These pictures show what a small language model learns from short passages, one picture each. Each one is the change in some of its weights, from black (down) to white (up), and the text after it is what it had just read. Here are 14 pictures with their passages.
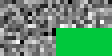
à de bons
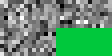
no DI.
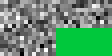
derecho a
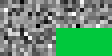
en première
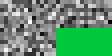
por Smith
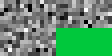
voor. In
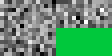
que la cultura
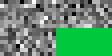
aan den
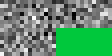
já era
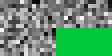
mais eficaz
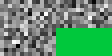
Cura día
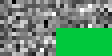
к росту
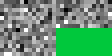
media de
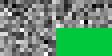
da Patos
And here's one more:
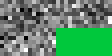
системы -
